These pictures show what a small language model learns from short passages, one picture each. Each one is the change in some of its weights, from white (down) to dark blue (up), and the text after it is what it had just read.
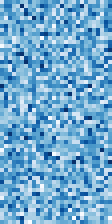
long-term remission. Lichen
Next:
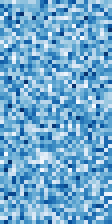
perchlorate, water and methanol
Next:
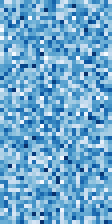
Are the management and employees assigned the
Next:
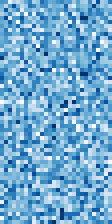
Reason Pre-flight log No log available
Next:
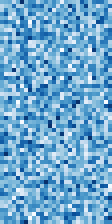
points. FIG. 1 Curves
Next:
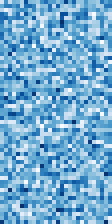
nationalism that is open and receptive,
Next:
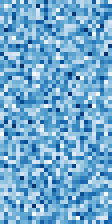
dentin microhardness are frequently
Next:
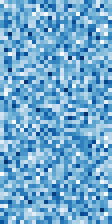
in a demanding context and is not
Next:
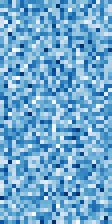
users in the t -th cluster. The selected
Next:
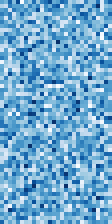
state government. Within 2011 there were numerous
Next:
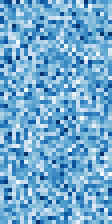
investigate the internal structures of texts at
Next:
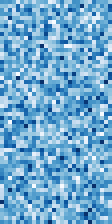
accidents, natural causes and disasters
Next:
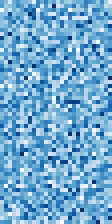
Samanta [16] studied the
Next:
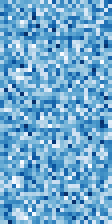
experiences to boost the effectiveness of the
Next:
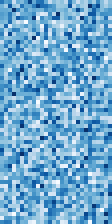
altitude of earth above mean sea
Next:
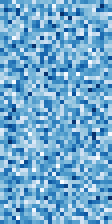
moral entitlement, disrupt
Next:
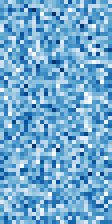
environment were summarized: Measurement
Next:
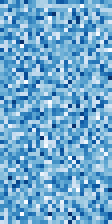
Mediterranean Plant Protection
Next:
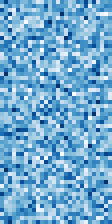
food supply in other to coup with challenges facing
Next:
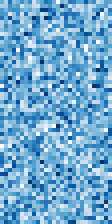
which contains edit operations performed on the
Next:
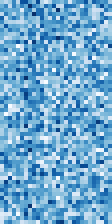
the project. Therefore, this section addresses the
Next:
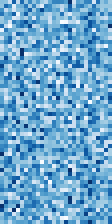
hot air oven. Once
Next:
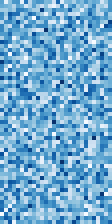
people with high neuroticism led to
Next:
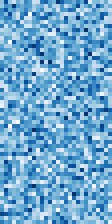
this new law, only to reinstitute
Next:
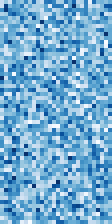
their ideological or 'cultural'
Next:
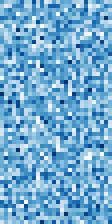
and materials - Use of checklists
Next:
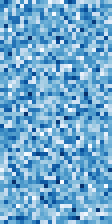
the British invasion,
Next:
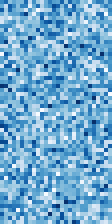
indicate the positive sign of potential well points.
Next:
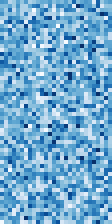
and limited moisture reserves of
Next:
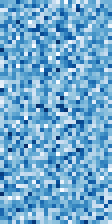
parallel, in-register
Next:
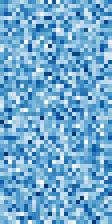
already planning to use it in the future.
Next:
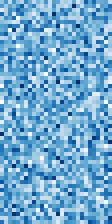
two novel and practical regularizing methods
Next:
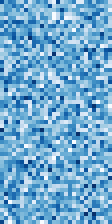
Moustaide⁵, Saad
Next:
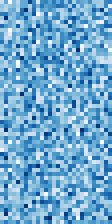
and governance design Reform research assessment systems.
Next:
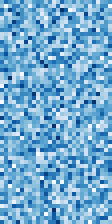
clustering methods like k-means and
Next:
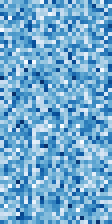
nature based tourism, adaptation,
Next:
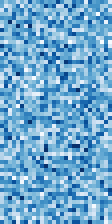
the real stress-strain behavior of bearing
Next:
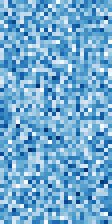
months and the temperature begins to fall
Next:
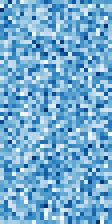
time was also inversely associated with
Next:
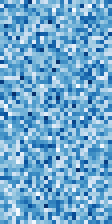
tested - The design of the test elements and
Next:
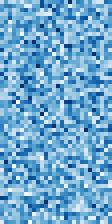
but lacked concrete data on
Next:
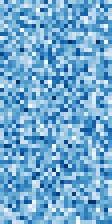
is not restricted by legal and ethical
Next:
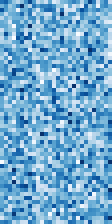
Optical Coherence Tomography method
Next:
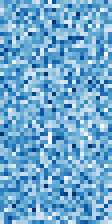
increase occurred mainly in areas categorised as
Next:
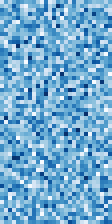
were substituted with azotate
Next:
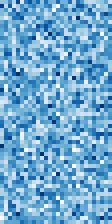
in the transport market, lots of
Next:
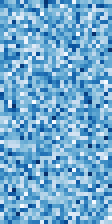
To change our epistemology is to change
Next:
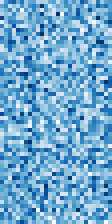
database The performance evaluation of ML methodologies
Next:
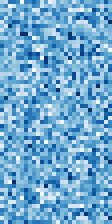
and lengthy multifactorial experiments and
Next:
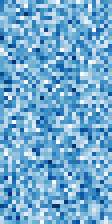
the right iliac fossa are
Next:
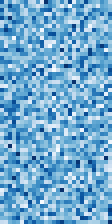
Raghav Pandit, an
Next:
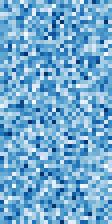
a wide variety of habitats, but
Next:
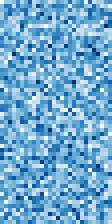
support system that we introduced in a previous study.
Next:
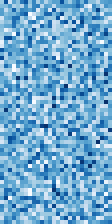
cluster (node degree) of the total number
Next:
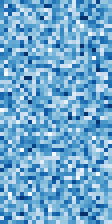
the summer rainy season on the
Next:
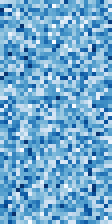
[2] Parameters Description
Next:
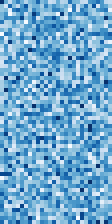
selected are sound engineers and they are
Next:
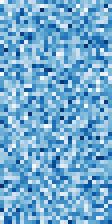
attitudes towards people diagnosed with
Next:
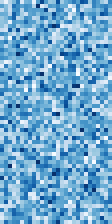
videos, online webinars,
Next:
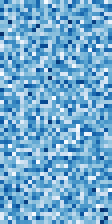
Waveform This complete tracing of the
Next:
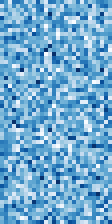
be implemented to better optimize the control system.
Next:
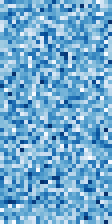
relationship between ischemic heart disease
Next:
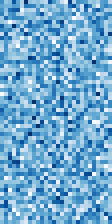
Inc and consulting for Abbott
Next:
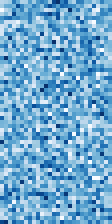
market-driven prices could have
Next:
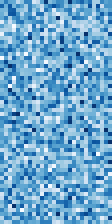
vegetation/biomass studies (Hall
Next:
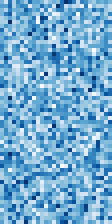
as resulting from an unthinking
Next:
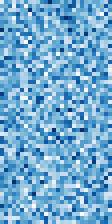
PSubj SubjP]
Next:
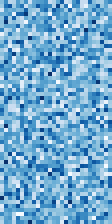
were considered in this work. as the research does
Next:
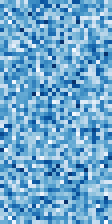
clinical trial conducted by a group of researchers in
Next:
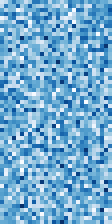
with low availability of thermal power and /or
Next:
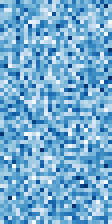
in acetic acid; only one molecule
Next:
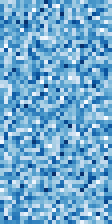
world (Milaković,
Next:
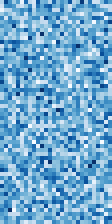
bands. This resulted for each
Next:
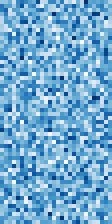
in the study. Age group Group
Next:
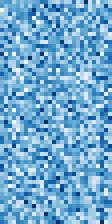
been observed that the differential equations with
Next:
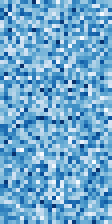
as a subbase material in construction applications
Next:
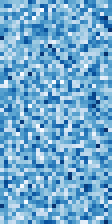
are aimed at production of materials with complex internal
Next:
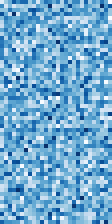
dependent items, and the last subscale had
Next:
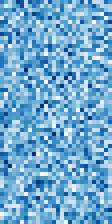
education. This study aimed to determine the
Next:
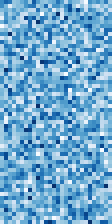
in scenarios with information overload. Group
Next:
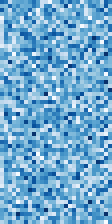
accuracy of the methods was assessed by
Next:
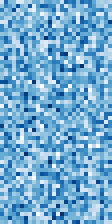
on the geological, lithological,
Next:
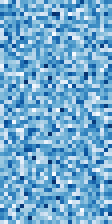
of these techniques, as well as their sensible
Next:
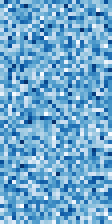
different surgical technique but also examined differences
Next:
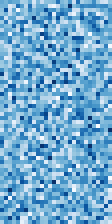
to ethanol-exposed
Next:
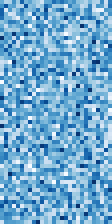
3.0 Project Objectives -
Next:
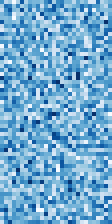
resources. We encourage river authorities
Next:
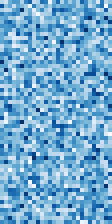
Digitalisation for accessing financial information
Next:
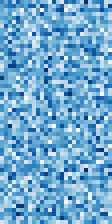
barbers possess fair knowledge regarding
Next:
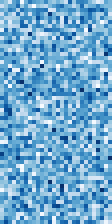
the analysis of rural entrepreneurship.
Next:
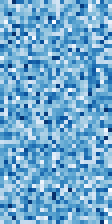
this multilingual approach will be a significant step
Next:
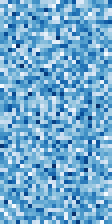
a means for reducing the antigenic
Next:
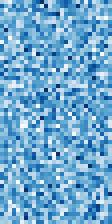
allows selecting the best way to refine the
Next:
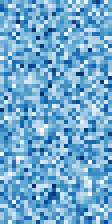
for shipwreck sites whose
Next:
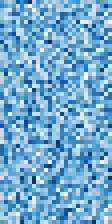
of digitalization. Current developments in
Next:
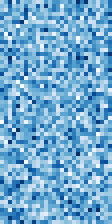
same potential to drive you crazy.
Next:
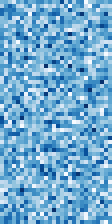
is an acute stress condition, a significant percentage
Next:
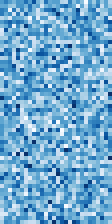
to many undergraduates in the country
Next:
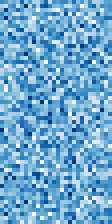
Included studies assess or document adaptation processes
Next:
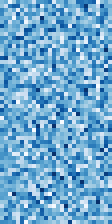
water with sonication as given in Table
